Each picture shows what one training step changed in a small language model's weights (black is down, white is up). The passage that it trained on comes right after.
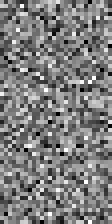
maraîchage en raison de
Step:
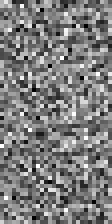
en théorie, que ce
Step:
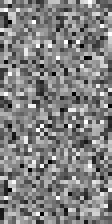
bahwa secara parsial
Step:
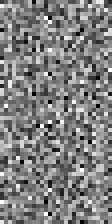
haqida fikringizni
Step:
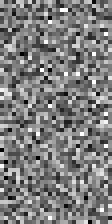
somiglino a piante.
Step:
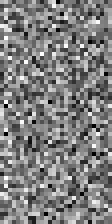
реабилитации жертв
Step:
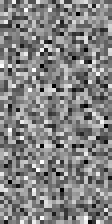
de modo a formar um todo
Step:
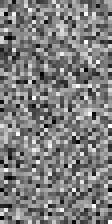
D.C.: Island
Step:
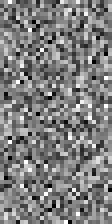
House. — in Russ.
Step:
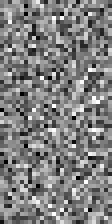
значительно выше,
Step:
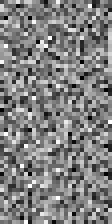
zwartego frontu
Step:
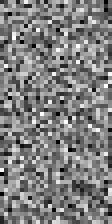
va sport tayyorgarligiga
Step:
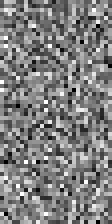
e Urbanismo da Universidade de
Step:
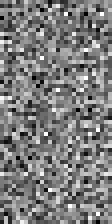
ont varié entre 2 mg/L
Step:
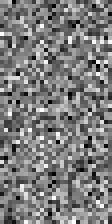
ota-onalarning bolalarni
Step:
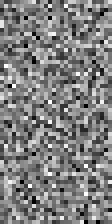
identidad colectiva que en la unión
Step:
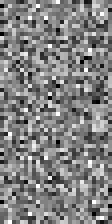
moet men deze laatste met
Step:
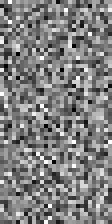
Motiv — shaxsning
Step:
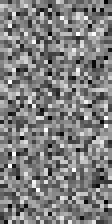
umumiy ijtimoiy
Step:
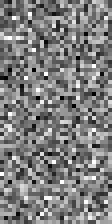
epithelial ovarian
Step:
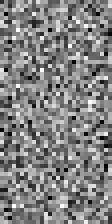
fikr yuritilgan.
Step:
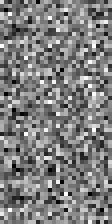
menggunakan metode
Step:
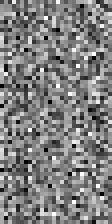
ma'rifatli qilishda 2
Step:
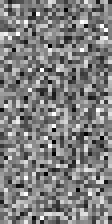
sendo uma delas a realização de uma
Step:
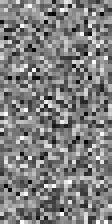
de l'argile et de la
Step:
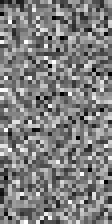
et dynamique de
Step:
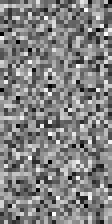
tashqari, ayrim hollarda
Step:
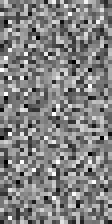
к независимости в
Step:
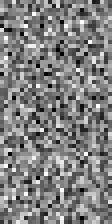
текст с бумажки
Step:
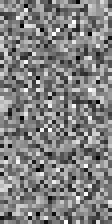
De acordo com Silveira
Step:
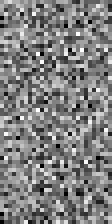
MADSEN, O. ;
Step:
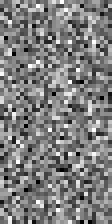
yang mengandalkan fisik.
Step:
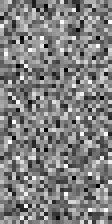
фискальным агентом
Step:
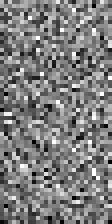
/ В. А. Козлов.
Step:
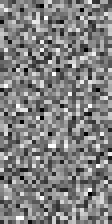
a cabo principalmente por las
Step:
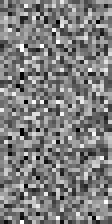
тизими: - ишлаб
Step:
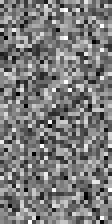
dintre interlocutori.
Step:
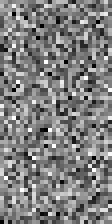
обод Ватан, эркин
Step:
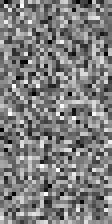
yuzaga keltirdi.
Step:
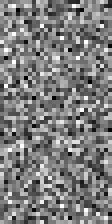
platformalarini kengaytirish
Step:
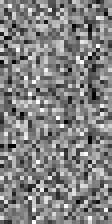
rencana, melakukan
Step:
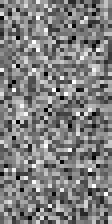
membagi kelenjar menjadi
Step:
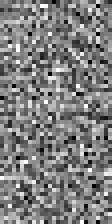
y sociopolíticos con
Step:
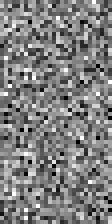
санаб ўтилган.
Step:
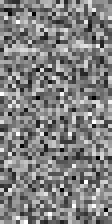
etapas de propagação e as
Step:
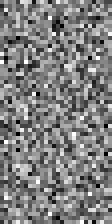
это оценка отеля по
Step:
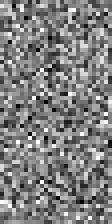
sendiri, kita harus
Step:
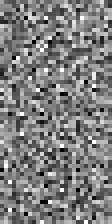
pero también una humanidad
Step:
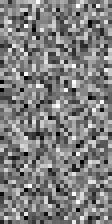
в том числе с
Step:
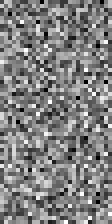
a valorização da vista
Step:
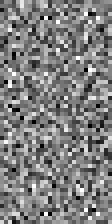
стандартизацію праці
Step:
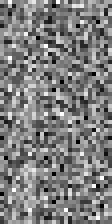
आहेत तर
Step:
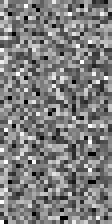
институти ташкил
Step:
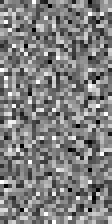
впервые создана
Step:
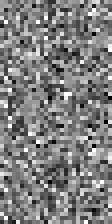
aku cuek aja sama
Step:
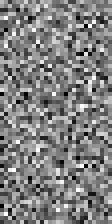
maupun nonformal.
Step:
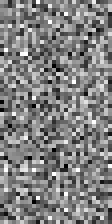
F. (2009). Relación entre
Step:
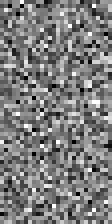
zaman kadın futbol
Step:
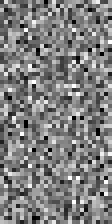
kompo'nentlarning qaysi
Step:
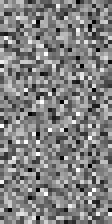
auch Kontakt mit den Lehrern
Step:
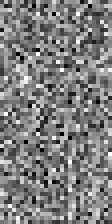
da melhor forma possível
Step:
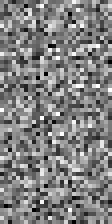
³¹ NYK Communications
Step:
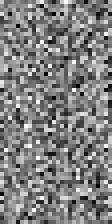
u o'z samarasini
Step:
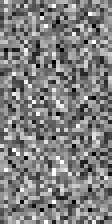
казахские степи
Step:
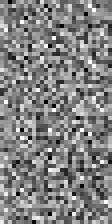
z Libereckého
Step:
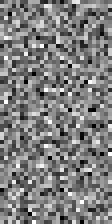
ижодий жараён
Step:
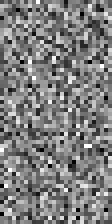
mercado de uma marca.
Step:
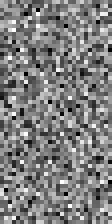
гумору. Свій
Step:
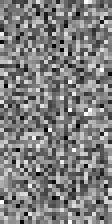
por parte do aluno pode
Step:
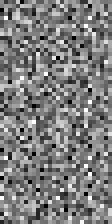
nemoralis* L.,
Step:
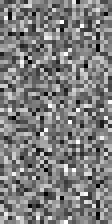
un proceso de retroalimentación
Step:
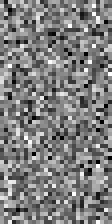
señalar que la erosión
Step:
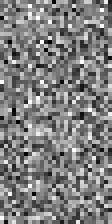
bajarish orqali amalga
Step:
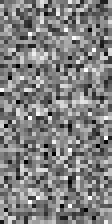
muhim va yagona
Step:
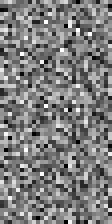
SAC: a) SAC
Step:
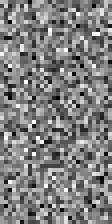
5. Kas ve göğüs
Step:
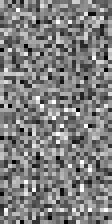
11. Прибега
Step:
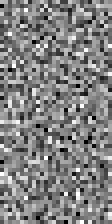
mit Diabetes Typ I
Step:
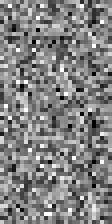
melakukan tugas dan
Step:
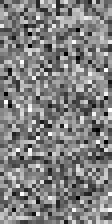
"Ot kishnagan
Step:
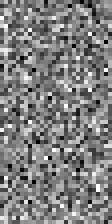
herhaaldelijk het
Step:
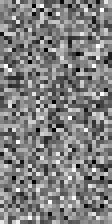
capacity, the solubility
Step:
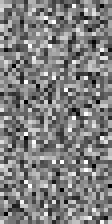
rate financiare adecvate
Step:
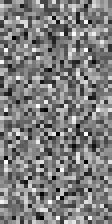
e utilização de equipamento de
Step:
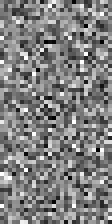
de união e de propor algo
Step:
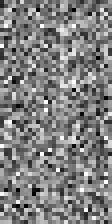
o'rganishda taqdim
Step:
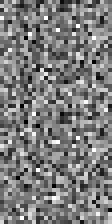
unrelated approaches
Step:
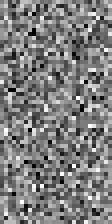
анализ требований к
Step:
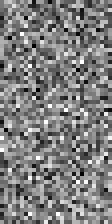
поведінки [18]. На
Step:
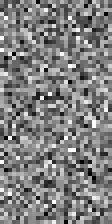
aslida sof turkiycha
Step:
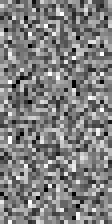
включает деятельность
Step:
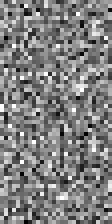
засуджує Росію
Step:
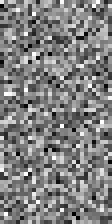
entstanden sind. Abb.
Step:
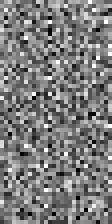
IQA apresentou valores
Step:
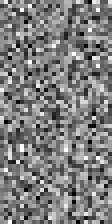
calculatorului, a
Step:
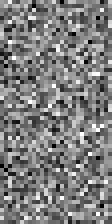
зокрема, Ф.
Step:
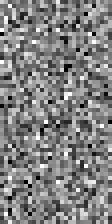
Hal ini sesuai dengan
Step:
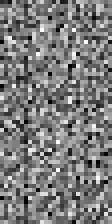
Ratsiondagi to'yimli
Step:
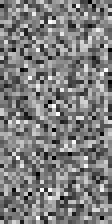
*likes*, met en avant le
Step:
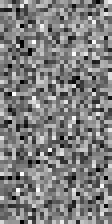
birliklarning tarjimashunoslik
